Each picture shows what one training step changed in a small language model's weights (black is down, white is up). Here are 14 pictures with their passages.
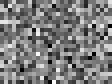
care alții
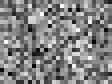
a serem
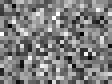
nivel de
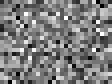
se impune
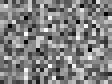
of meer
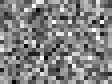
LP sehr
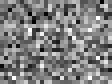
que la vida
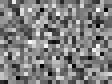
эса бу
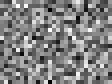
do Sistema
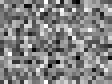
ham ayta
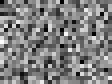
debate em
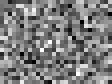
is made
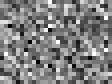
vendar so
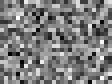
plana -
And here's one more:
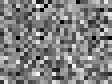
para designar
